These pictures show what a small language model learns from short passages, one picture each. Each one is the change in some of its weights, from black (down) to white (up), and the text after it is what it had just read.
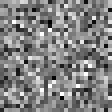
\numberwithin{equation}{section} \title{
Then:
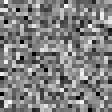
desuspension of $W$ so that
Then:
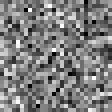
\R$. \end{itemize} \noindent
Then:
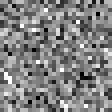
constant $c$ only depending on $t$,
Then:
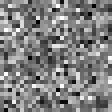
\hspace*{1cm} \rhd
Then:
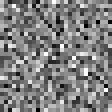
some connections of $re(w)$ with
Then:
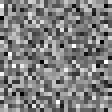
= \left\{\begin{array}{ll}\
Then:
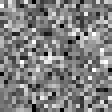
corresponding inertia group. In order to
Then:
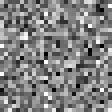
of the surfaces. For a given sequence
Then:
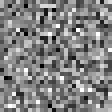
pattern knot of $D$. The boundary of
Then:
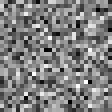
this paper, we will assume the following. Let
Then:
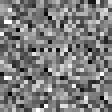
asymptotics for large values of the variable and asymptotic
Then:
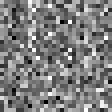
and we define $c_{i}\in
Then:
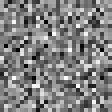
the convenience of the reader, we review the necessary
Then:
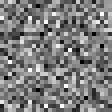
of a basis of a free algebraic structure is one
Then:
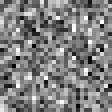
continuous part of the spectral measure of the operator
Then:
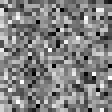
\smallskip \emph{Step 9.}
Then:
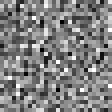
achieve the best accuracy. In contrast, our approximations
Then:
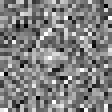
if we choose our factorization wisely then
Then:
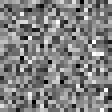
day, I had banned the
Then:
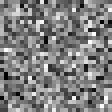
grid points for the by-parts method.
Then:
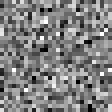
in different directions. In this paper, we introduce
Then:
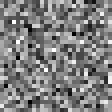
not of finite order. \end{theorem}
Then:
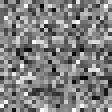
[a,b]$ such that $\Delta
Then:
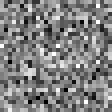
the total time spent at level $k$,
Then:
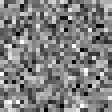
linear nonharmonic motion of an oscillator may
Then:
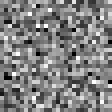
interesting, for instance we get the following Ricci matrix
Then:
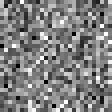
$g \rightarrow \infty$ and multiply
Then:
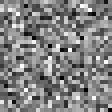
4}{b_n}, \] and the estimate
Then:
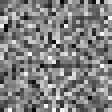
vertical lines to vertical lines. For any
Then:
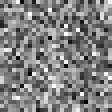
assumptions of Theorem \ref{Main1}, similar
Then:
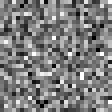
arrival times have been noted down. If the
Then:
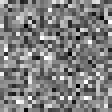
Arc Flow} The original node-arc
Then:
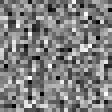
to {\em the sum of the signs of
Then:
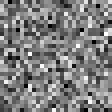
A} $ such that $ \langle
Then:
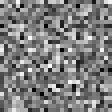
existence and blowup criteria in different kinds of
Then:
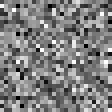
\end{equation*} \end{theorem}
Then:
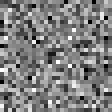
SNNs for Machine Learning
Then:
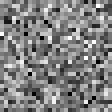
for every $y\in U$,
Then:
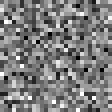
probabilistic concepts and tools, while also
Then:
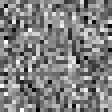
is equal to \begin{itemize} \item
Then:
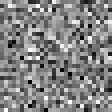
(for $\xi$ being the symmetrization
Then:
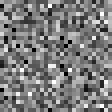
of the general case: A Besicovitch
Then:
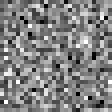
S^3)$\footnote{This research was partially
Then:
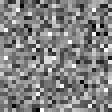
Figura \ref{f02}.
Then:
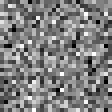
\ref{fig:Uniqueness of the
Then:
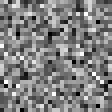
o(\tau) \end{equation} where
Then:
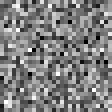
from the fact that the metric $s$ is
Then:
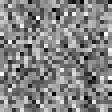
\usepackage{amsthm} \usepackage{caption}
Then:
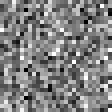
\(x \colonequals 1\). Let
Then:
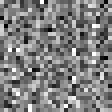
mentioned solution is indeed the unique one for system
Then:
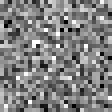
authors also plan to describe the generalization of the algorithm
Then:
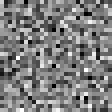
ring defined as the inverse limit of the usual group
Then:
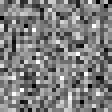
propose the algorithm to find a description of
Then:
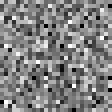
For this purpose, for any $\psi \in
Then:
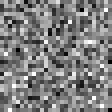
we can state the result above as follows. For
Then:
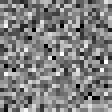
Note that non-constant harmonic morphisms can only exist
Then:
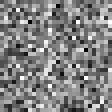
& \qquad \qquad\qquad \qquad
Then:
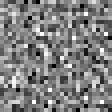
Delphic semigroups, which are commutative topological
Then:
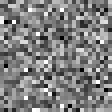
and consider this function on the solution of problem
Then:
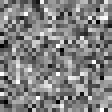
straightforward (all written using predicates $=^*,
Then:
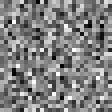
motives. Professor A.
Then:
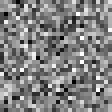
or service, and interconnections through
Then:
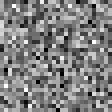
only exists for $n=1$). It remains
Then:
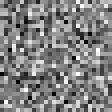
degree $d$. Then there is a lattice isomorphism
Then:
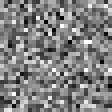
the autoconvolution operator can be represented by
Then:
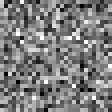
$y^*$ is in the interior of
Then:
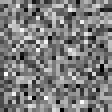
$$\boxtimes: MC(A)
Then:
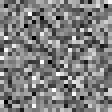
Since $\auto(x)$ and $x$
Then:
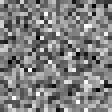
of warped product structures on a Riemannian manifold
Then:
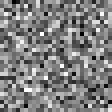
of the $\alpha_i(.)$ may be
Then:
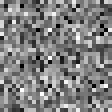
numerically computed solution suggesting how the different kinds
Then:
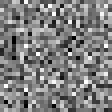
is necessary for our results to hold. It will
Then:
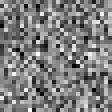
of $10^2$ processors and that
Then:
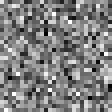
(\emph{cf.}\ section \ref{The
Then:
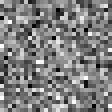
\smallskip \par\noindent 1) $\sigma
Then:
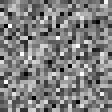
= \alpha(\vphi) \nabla (\nabla
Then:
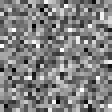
devised that use this approximation. Convergence
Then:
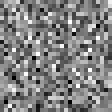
formula $M(L,\la;q)$
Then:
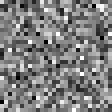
satisfied).\newline(2) For any sequence of
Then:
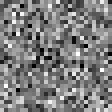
by Theorem \ref{thm:algorithm}. Hence
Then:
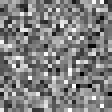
whereby inference schemes are expected to yield optimal
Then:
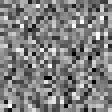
(Here we assume that $M$ has been
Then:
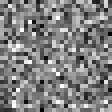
Other integral representations can be obtained using
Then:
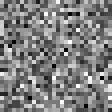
of finite modules. Besides being of independent
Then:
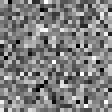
that converges uniformly on every compact subset of
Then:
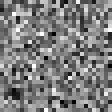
$G$ be a limit group with an action
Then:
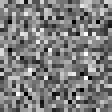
coroot lattice of $G$ (the
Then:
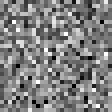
with complex poles, and study the dynamics of
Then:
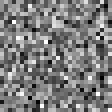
with effective dissipation.} Following the
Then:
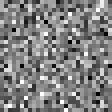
the foundation of the original results by Serre
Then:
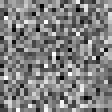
$\R^3$ such that the images of
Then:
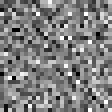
They observed that one must use ananlytic
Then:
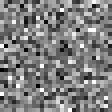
the percentage of missing values is under
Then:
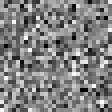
the domain, except for the left boundary. The
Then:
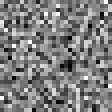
of an elliptic operator that relies on the spectral theory
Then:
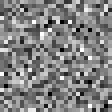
and fix a non-trivial additive character
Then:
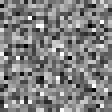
fills this role. This final transformation of our
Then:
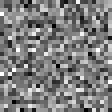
$R_3[1]$, there exists a
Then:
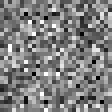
that, as a topological dynamical system, is expanding
